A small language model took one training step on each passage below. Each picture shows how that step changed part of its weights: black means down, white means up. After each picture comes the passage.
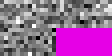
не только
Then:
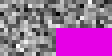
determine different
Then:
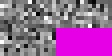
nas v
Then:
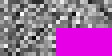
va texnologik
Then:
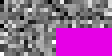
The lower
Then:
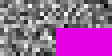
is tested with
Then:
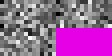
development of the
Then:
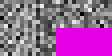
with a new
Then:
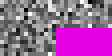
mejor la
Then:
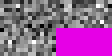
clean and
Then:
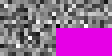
Two for
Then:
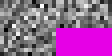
mais elle
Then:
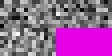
children in
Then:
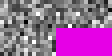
as artes
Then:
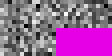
is a key
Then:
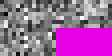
the university
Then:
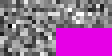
abusos de
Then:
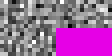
to assess
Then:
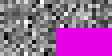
within a 10
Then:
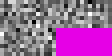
von 5 g
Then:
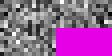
the findings of
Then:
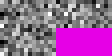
of the operator
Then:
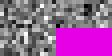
oleh para
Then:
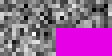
ust. 1
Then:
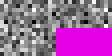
bu uncha
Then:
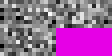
local group for
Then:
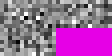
в мире
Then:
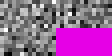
et al,
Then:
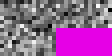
gout and
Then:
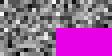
tend to show
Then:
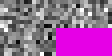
as on the results
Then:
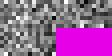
that no general
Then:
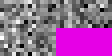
ріст і
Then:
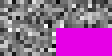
the TLV
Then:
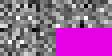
of view that
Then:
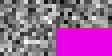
Nu sunt
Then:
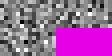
usado para a
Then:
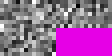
in the present study
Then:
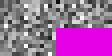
simulations that
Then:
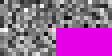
and therefore
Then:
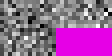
and metadata
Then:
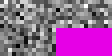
strategy, have
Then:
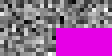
la reprise
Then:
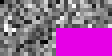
operations like
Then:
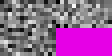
process and product
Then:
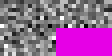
animals with
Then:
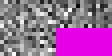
in een
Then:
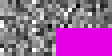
in up to
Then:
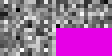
First each data
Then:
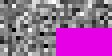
less likely
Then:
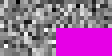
in case of
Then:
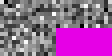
very good.
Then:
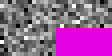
new stage of
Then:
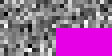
this pattern
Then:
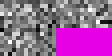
of method selection
